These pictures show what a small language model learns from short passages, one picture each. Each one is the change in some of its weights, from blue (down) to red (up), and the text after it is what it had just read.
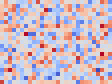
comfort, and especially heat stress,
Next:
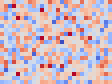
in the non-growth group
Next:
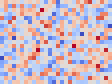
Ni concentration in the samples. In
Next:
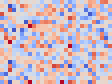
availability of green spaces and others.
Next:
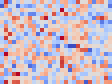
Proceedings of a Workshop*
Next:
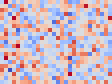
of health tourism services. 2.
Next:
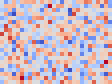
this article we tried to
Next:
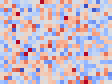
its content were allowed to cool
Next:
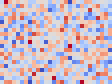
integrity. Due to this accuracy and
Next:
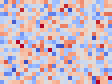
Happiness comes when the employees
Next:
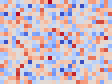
for discussions during the course of the
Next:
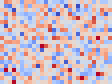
phone itself. The same event
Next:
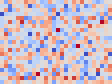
adaptive controller to avoid input
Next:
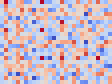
Innov Med Clin Res.*
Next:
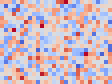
optoelectronic devices.
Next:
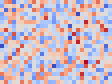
\quad (15)$$ Note that
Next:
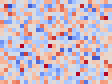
funding, fragmented institutional coordination and
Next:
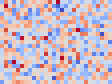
the sector. - Dispose and
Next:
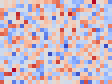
was performed, which revealed a
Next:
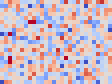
also goes down putting
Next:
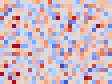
of developed formulations is necessary to
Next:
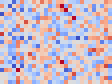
2018). The growth of the market
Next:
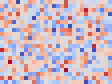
patients being treated simultaneously. With social
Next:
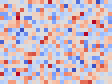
for the Ukrainian variants
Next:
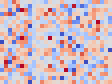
Establish a clear communication
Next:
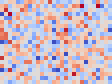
economic independency, better standard of
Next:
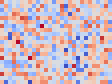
essentially a combination of two or
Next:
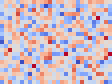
which have appeared after the
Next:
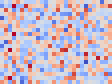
- AIMD simulation profile for
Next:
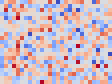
for their medicinal values have been
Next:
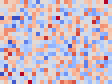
and authorized; 23% if
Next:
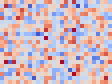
in generating the proper sound and gives
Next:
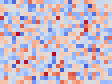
Untold Story of
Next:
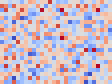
the brain Adverse immune responses
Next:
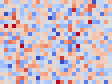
means of transferring variable length data
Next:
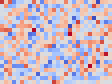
been integrated in the TITAS
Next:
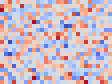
liquid flow rate: 0.2
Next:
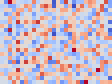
analysis, statistics, neural networks,
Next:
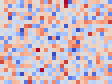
value as new communities are proposed,
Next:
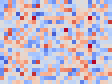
Interoperability Profiles Interoperability
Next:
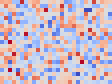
operators of critical infrastructure wary of
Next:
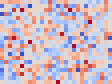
a singularity when the applied
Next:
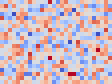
to the teaching of skills,
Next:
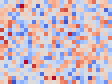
\vee I_R,
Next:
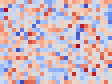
by vertical dashed lines.
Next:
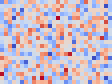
(with BMI derived), and body
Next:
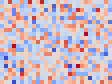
the START module. This
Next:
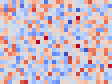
target locations in time and space.
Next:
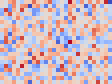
use a precise ground truth
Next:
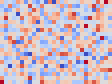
is not contagious and most
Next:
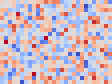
was limited to identifying the reality and
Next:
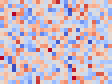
where real-time data retrieval
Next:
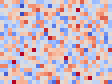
individual anticipates based on prior
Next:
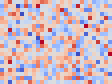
contacts can be beneficial for building
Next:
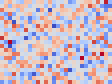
development and teacher autonomy.
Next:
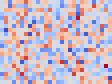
remark that the performance boost obtained
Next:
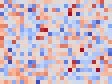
likely evolved from a simpler
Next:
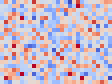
titration curves⁴. The free
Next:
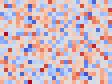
in regard to inclusion, such as
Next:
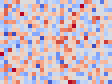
r direction. Hosseini
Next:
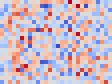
not show a statistically significant reduction in
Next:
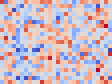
it is more affordable,
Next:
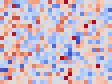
of agents with sensors. (Average
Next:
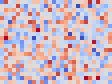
If you want a copy of
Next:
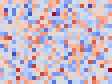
where YOLOv8
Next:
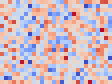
by knowing that, any
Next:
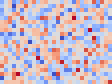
Furthermore, some of the studies used
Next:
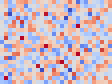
annexed to the
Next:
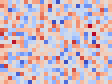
low-cost components was taken
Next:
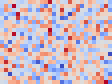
have the embedded player, a
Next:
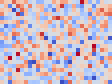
pain (on average 10.0
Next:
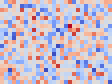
Operation [kg] Hel
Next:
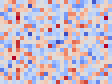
for conservative treatment with
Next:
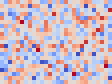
means to provide the population with
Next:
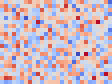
the school community—students,
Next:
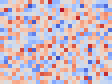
author to look for extending his
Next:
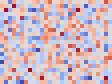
ai/ha in controlling
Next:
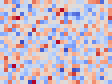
density function of a Levy
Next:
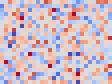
are sometimes referred to as enhancing the
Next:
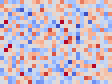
Cl). These assemblages may
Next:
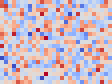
Bid, and they can also
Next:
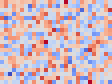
a particular area in your life?
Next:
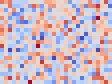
mixed nanoparticle systems;
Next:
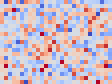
his self-interest, the
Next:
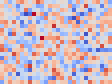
de tenir & occuper
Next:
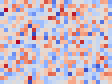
giving Indian organized retail market a
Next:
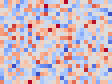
voltage magnitude, P_i is
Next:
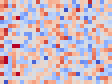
most of the major producing
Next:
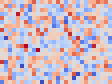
(4)$$ where m is the
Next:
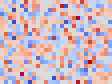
particular architecture or have got almost
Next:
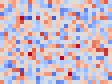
added to existing ones. No
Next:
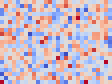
such as temperature, humidity,
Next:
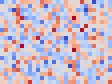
United Kingdom⁴ Centre for International
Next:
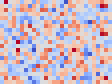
19. LFT – Liver
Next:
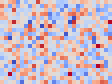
inverse problem. Although, in
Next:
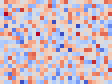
cause a physiological system, oxygen
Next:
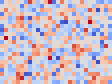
to depict movement or directionality
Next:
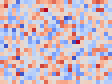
vein and adrenal
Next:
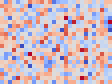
world, besides Arabic,
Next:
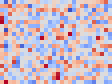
Cultural prescriptions and
